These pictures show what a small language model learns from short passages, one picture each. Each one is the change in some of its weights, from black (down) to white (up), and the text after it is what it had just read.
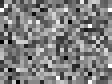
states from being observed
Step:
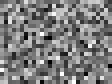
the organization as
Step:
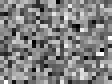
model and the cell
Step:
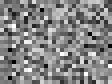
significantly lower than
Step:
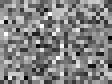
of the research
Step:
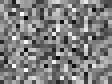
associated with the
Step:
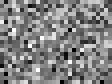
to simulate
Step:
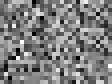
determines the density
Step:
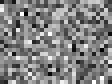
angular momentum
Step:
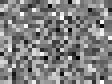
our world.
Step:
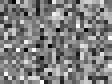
density of states is
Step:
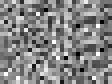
and parallel-like
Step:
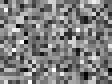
not immediately
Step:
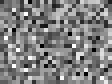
treated with our
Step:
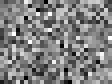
on the use of
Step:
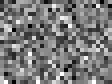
population influx in
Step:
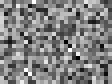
(red) and
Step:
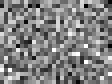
back pain
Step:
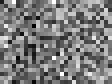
have learned most
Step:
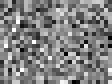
ten were
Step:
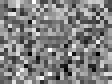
ignored by
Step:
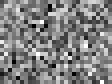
this document.
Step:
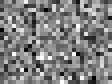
After removing
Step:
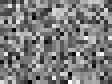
a flat
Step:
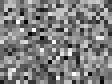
is the distance between
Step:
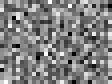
Gaussian integral
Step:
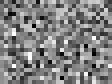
decrease with regards
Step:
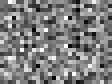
Finally, there
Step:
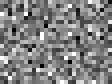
displaced vertices
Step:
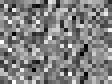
reasoning, and
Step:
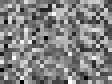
the redefined
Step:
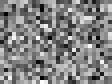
model. In general
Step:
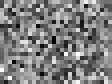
contrast, even though
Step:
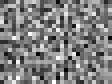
in a particular
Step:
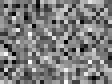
result found in the
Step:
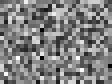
the statistical uncertainties
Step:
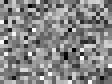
to be able to
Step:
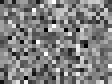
increasing the number and
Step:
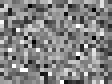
results below, after
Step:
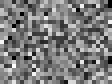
connect levels
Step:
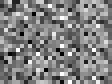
X + ch
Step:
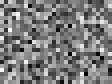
M.; El
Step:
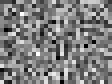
determined in terms of
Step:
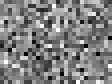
for the attack so
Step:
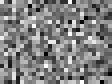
de todos
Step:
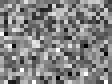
the estimator.
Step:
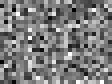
LTE solution
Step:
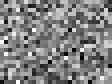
to be the
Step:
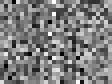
local density approximation
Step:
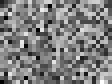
modify the
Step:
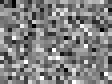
small (less than
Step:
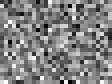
intensive survey
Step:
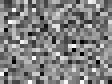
equivalent to the
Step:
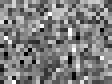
of unusual
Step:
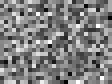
and Ta
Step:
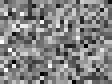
been carried out,
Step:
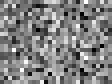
properties of dynamic
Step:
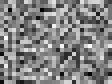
has not been
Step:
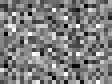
Ti map
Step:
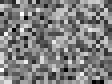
double contruction
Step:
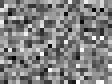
results of the complex
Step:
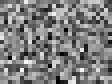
the modification of
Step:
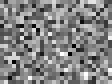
not correspond directly to
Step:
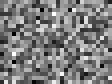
model yielding a
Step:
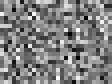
per subject),
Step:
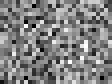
take the notation
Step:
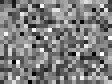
measured a different
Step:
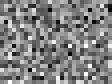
both DFT
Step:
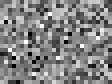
of flowers
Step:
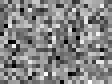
$Q \times
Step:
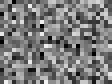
however well or
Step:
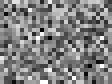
$\rho$ as
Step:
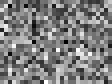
Collection A
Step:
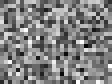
in the absence
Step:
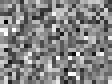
a tendency towards
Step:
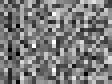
corresponding distribution of
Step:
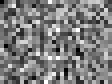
use in selected
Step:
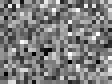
retrieve a
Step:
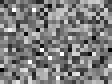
active sites mechanism then
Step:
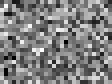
sources in their
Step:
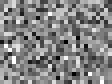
is to enable
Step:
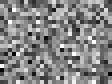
making 10 The
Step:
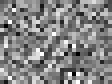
particular, for
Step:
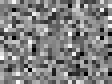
Fred O.
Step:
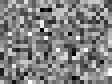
we replicate
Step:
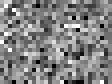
paths, and
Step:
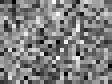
size of the
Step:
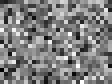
an established
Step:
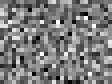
engaging over a
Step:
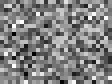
detecting a
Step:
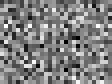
never used software
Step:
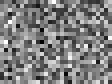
load of 50N
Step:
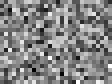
from the experiments of
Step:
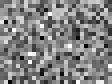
of the conference
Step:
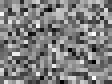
as contractors
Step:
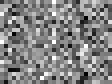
reason, necessary
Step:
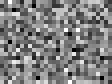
per Mn
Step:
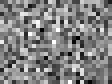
within their matrix and
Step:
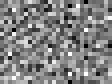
with Drug
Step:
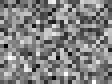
suggest that there are
